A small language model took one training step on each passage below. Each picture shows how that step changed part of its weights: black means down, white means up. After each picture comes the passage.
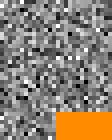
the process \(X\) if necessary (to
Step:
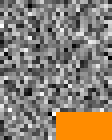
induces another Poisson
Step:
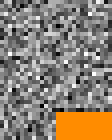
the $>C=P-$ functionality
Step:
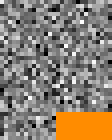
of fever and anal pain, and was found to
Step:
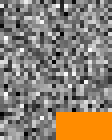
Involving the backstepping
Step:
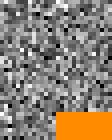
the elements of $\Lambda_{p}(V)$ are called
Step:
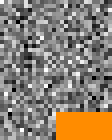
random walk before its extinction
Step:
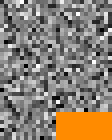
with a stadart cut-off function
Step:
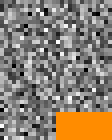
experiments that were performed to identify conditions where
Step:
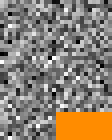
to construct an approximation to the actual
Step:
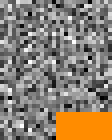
For all $\la \in \R$, we have
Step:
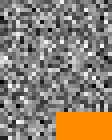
immediately implies $NP \neq
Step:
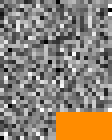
Analysis POC Particulate
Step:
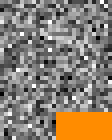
configuration resulted effective, a
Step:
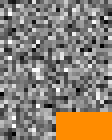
Numbered Reference Style
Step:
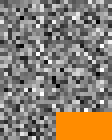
function of the optimal impulse control problem
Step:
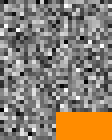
p}}. \end{equation} The coefficient in
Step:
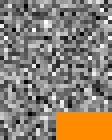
euclidean distance algorithm give a
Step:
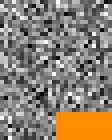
space $\overline{W} N{\mathcal
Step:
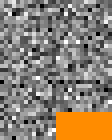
the $C^*$-algebra of bounded operators
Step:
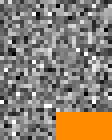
the cluster ensemble process. In
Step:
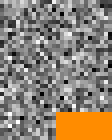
Marketing Mix has been
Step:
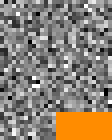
these continued fractions is that all the partial
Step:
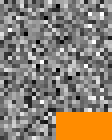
end users of the Barangay
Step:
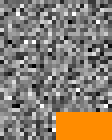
accomplished during the summer
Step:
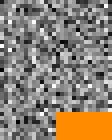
on the shallow density gradient
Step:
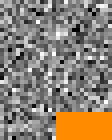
effects of vaping on respiratory
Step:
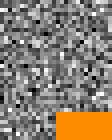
(Shamol tezligi –
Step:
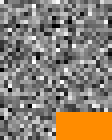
de rang $n$ sur un corps de
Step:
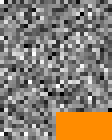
Research of this author was supported
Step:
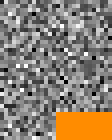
deficiency, who had the
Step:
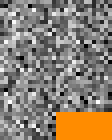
end of seventies the foundations of logic has
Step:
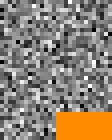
and depleting natural systems. New terms
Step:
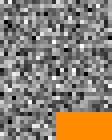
or to die. There is nothing to
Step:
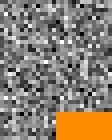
For each of these parameters, an experiment is
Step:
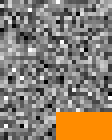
to the slowdown of the
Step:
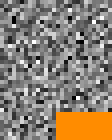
several categories (dry,
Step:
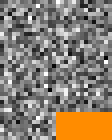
that $\limsup_{n \to \infty}
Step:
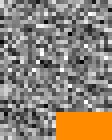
PCA MAPPING Dimension
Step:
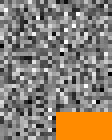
mapping and re-engineering,
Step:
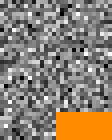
Aeneid}, adding details to
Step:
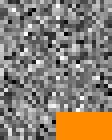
order of magnitude better than the
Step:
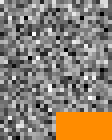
\cfl & & \\ {\scriptsize
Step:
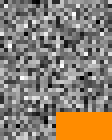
everyone. The advantages of
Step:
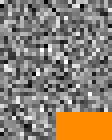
simple meridian in the trivial knot
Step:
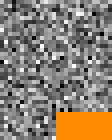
during the curing of carbon fibre
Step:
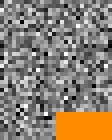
and visualizations are well connected?
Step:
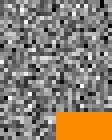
and breeding work with them; use of
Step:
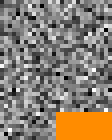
for science and society are listed
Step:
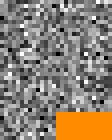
the curve and the tangent plane are
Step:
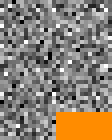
numerators, denominators,
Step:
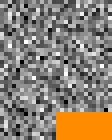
exogenous variables and endogenous
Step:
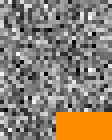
where, in this case, $a,A\in
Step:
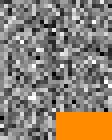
Elevated temperature also decreased
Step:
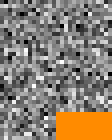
vector $\vec u$ is of immediate
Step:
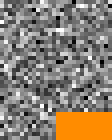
hare and strangle it with string such that
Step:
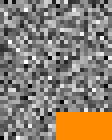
climate is like a matrix where many complex
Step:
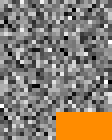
requires a long-term strategic approach
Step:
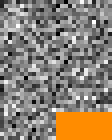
= Revista Medicală
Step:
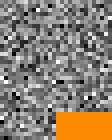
of linear bounded operators $L^4\to
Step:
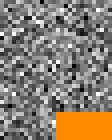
assumptions that guarantee that for
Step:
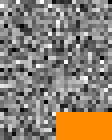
on another group $H$ by
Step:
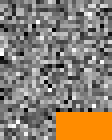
isolate ET10 Mycelial
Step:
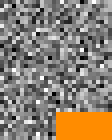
very simple, consisting of only a PV
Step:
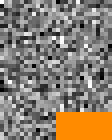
symmetric and alternating groups gives their character tables
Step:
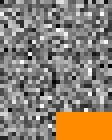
a $\frac{1}{2}$ chance that the
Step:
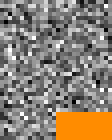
that for the refinements the metric dimension is more
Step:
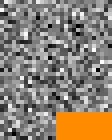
the left, its right end meets the right end
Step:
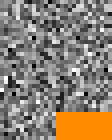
these must be checked for excessive
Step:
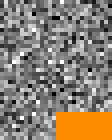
that provide a large surface occupation and
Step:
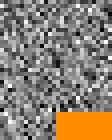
Professor, Department of General
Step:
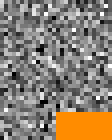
time, we can still show that the variance
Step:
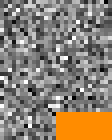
the end, participants who participated
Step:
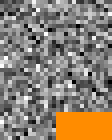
$U \subset X$ is an open
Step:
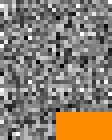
performer, and is portrayed in
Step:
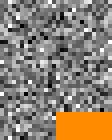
to the unit circle (and the
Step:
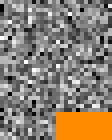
elements in the mesh. 3 Results
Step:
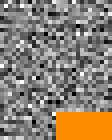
$X_{\eta}$, and seen as a fiber
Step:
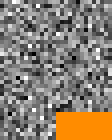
higher von Mises effective stress.
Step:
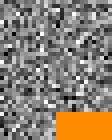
the extended cubic B-spline based
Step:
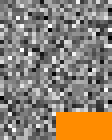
the need to characterize quantitatively the
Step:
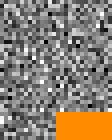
**Fig. 4.** Continued.
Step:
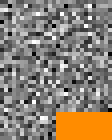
integrated over all angles and the
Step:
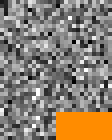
of nitric oxide; nitric
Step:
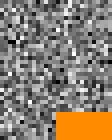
a cofibration. \end{proof}
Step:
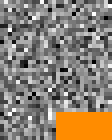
given and consider $n>R$. Then, for every
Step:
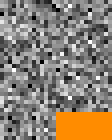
however that in some instances higher
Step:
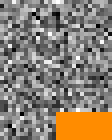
In section 5, we define the cap operator. We
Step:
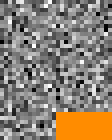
is of fundamendal importance in
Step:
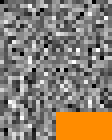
(H) plays a crucial role in
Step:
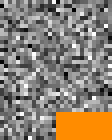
by the localization or fine-scale
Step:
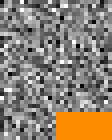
It includes road users as well as
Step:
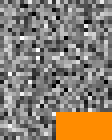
viewpoint of qualitative
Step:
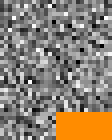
method has a better performance score than the
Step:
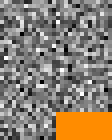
meet a predefined level repeat the
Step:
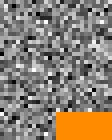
saline to clean and,
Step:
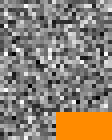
university, I remember it as a
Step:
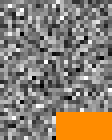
0 & -1 \end{pmatrix}$ was
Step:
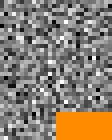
metal solution from 0.1 to 1.5
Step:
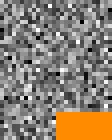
of Educational Statistics and solving
